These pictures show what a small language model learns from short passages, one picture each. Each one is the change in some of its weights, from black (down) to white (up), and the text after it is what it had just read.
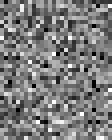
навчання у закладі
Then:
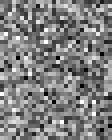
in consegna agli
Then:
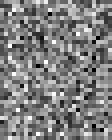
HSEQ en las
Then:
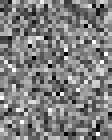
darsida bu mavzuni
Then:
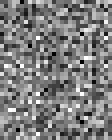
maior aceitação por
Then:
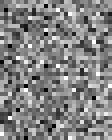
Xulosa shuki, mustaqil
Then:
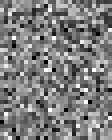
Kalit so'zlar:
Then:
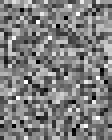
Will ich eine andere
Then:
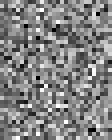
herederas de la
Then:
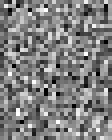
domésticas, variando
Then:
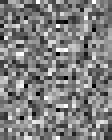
las diferentes etapas del
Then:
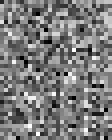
Volume - 6,
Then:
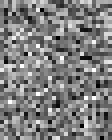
modelu SOPO –
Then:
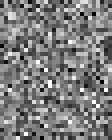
a implementação efetiva
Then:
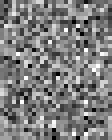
e primitiva, o
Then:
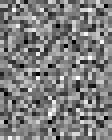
Universidade do Minho.
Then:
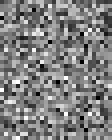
barıştan yana
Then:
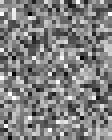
hayotini baxshida
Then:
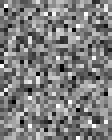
republics of the
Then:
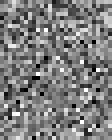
a melhoria no processo
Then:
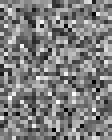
negatif. Tanda
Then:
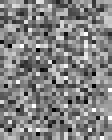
de esta investigación se hace
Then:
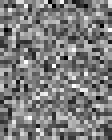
nauki: elektr.
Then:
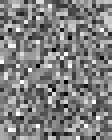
de pensamiento crítico
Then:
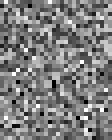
o'sishi namoyish
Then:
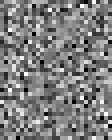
AUF EINEM
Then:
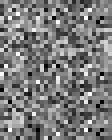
чеснока и
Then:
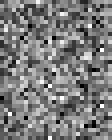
water resource protection,
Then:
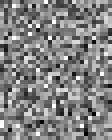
2 Ort. Kontrol
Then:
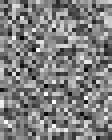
(EDR) in
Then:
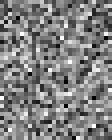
joriy etish maqsadga muvofiq
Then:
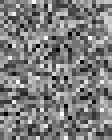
научные школы.
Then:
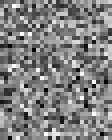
2. O'zbekiston Respublikasi
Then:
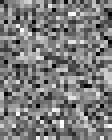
consequência normal do
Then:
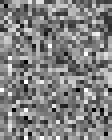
réalisé une étude statistique
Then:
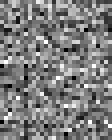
que permaneceram não
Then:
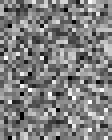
public în cadrul
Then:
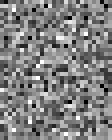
mas como figuras de
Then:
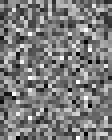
tools and formats of
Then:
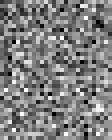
ta'siri farq
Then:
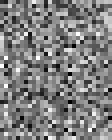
в случае переезда
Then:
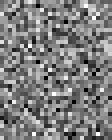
bu süreçte
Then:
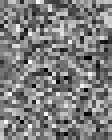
desarrollo de su propio
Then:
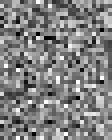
sobretudo no momento de sua
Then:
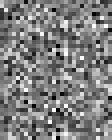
kelgan. Dong
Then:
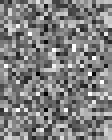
время для дальнейшего
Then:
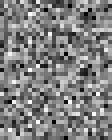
attacks, at
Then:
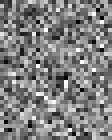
boshlang'ich sinf
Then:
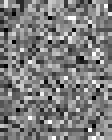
ke arah vertical
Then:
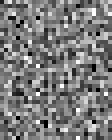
requirement to establish
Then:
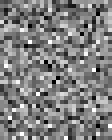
ilmiy tahlil qilishda bir
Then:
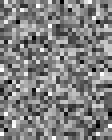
inson organizmidan suv va
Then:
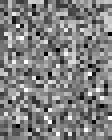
к созданию педагогической
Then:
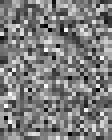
recurrentes orales
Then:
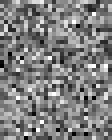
evidências A busca de
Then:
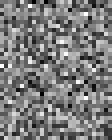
originală să
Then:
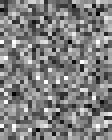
ishtirokida amalga oshiradi.
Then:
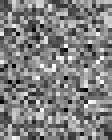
biasa terjadi pada
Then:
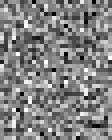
Alguns itens em
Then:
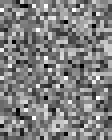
dapat berlangsung lebih
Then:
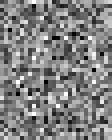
больше вычислительных
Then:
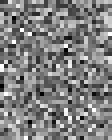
Современное состояние
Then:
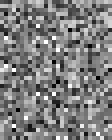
já fizeram o
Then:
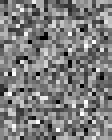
дремой. Я
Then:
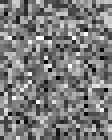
no Centro de Educação
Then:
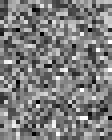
dan past bo'ladi.
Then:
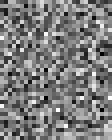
грамоти) та
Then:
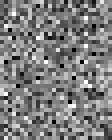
evolução humana”.
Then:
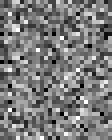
promovem a sua
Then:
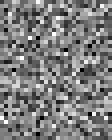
didik) Analisis
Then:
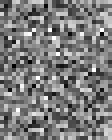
tili darslariga nisbatan mashq
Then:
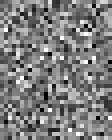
asosiy yo’nalishlari
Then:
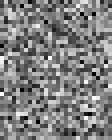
a aplicabilidade dessas
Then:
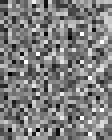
в производстве. Таким
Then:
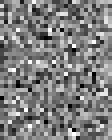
Editorial staff of the
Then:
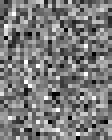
epigrame și
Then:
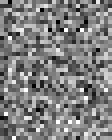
antara orang
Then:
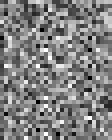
руководством для
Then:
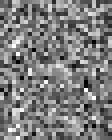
restrita e estão
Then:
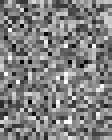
и Донбасс:
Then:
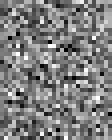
qiladi. Ammo savol
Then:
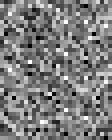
organisasi tersebut. Dalam
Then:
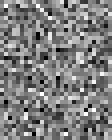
espaços reais de
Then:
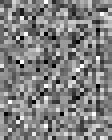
radove i u
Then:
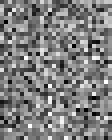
Research Data Infrastructure for
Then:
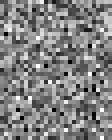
et du gouvernement
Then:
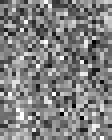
o'z ichiga
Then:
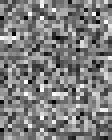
Sciences, Associate Professor,
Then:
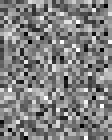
сложной экономической и
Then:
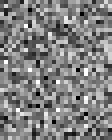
meramente lógicos,
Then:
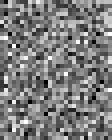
і законно; в)
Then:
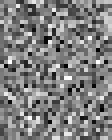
случайным процессом.
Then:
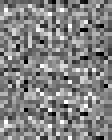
que deseen.
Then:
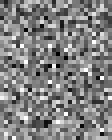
miqdoriga qarab
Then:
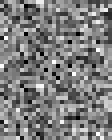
ён шохлар
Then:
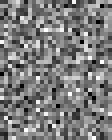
no Brasil. O contexto da
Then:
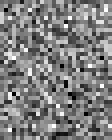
mis niños y los
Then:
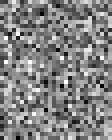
marque, pour les
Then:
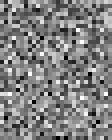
Pešter je bio i
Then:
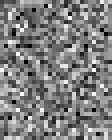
masalani dolzarb etib
